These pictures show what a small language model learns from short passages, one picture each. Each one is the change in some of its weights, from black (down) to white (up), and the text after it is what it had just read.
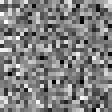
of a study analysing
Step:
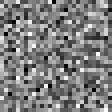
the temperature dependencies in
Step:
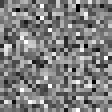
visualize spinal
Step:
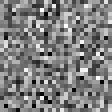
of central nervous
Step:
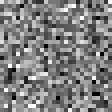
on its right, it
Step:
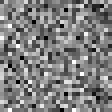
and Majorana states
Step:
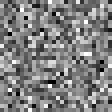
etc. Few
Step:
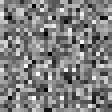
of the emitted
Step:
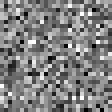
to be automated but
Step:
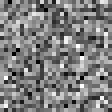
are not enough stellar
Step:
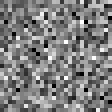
(thus meaning
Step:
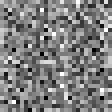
explained below. The
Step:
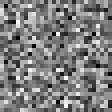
the leading contribution if one
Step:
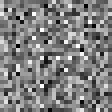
of $\xi$ in
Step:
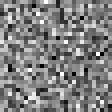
on the dry weight
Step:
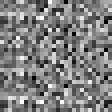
collection, organization,
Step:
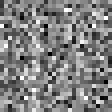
of a particular individual is
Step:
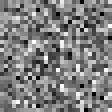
has recently received
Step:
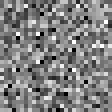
laser absorptivity
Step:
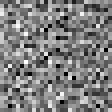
as the gap between a
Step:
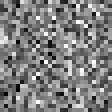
b.w standard
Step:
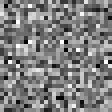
the real benefits of
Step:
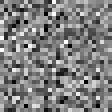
reduced probability density of the
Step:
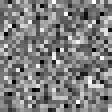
free energy is less than
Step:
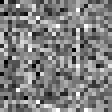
higher slopes
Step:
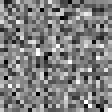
used to trap both
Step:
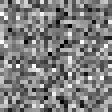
behavior in the process of
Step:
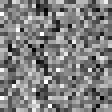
also associated with a peak
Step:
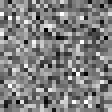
by levels corresponding to
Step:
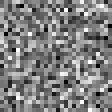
the observed solubility
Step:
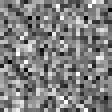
exhibits that the students
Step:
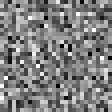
have accelerated the
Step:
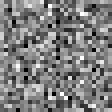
symmetric (ground
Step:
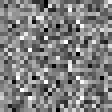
physics, mass scales
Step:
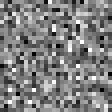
their own unique
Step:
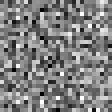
design flow, we
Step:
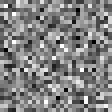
dimensional orthants
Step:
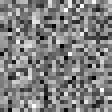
ensure the signing of
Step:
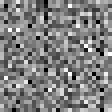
used to determine the thermal
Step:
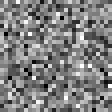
a living,
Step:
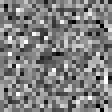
to obtain 2 L,
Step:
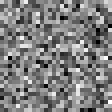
serving men and
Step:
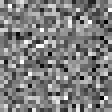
observable over wide
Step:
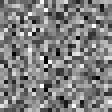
velocity fields of the solid
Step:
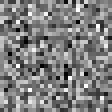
the Western world
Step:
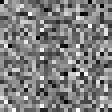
set of nodes
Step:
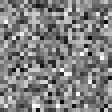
computing time is
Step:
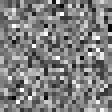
can however limit CBR
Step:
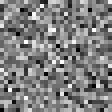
sustainable ocean
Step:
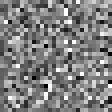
cells, detailing the
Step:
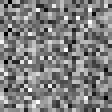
a decrease in the
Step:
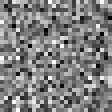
more emission from the
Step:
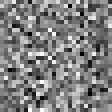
Our NMR results
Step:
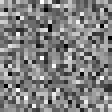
of Electrical
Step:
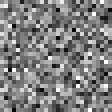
theory. Since their origin
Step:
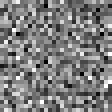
derived from experimental data and
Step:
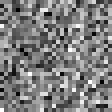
\sum_n n
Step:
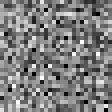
and comparative framework using
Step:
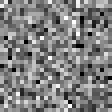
species was planted in
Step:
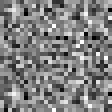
for spherical
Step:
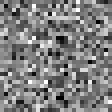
estimates as functions of
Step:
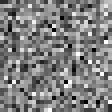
sport ($r =
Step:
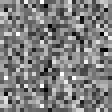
of coefficients
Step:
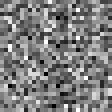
clever ideas
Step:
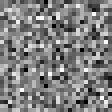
Table III, the
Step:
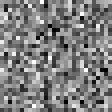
of a set of
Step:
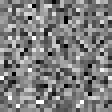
minimum of this range,
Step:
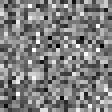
the closure of
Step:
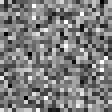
presence of links
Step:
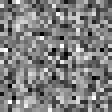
gets help from the
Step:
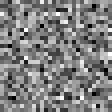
such a method for
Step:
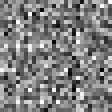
these parties.
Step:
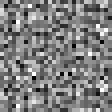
the consistency of
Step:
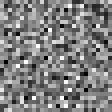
and a core in
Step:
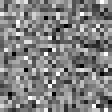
with more advanced models
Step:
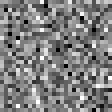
Evaluation of an
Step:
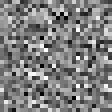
future research. Over
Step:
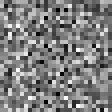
and find the constraints on
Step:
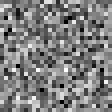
determine the switching
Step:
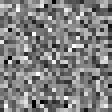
fever cases reported during
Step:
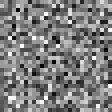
entities, and
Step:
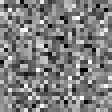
class of power series
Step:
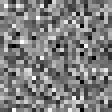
c) Easy
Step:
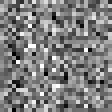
Discussion This
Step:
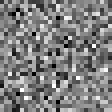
energy density is written as
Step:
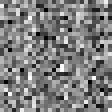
be determined by its
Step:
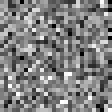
It is therefore important to
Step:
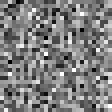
precise and modern
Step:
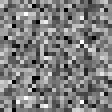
following datasets for
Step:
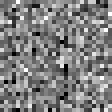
radial coordinate
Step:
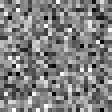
were willing to
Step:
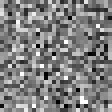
the transient and
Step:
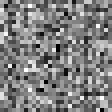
the type of cost function
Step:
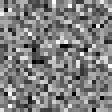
on in-plane
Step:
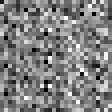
sets of correlators for
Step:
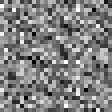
pests in the
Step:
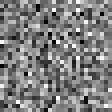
remains paramount –
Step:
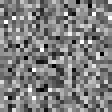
to convert the number
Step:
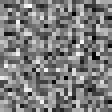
that the resource potential
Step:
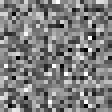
can conclude that the
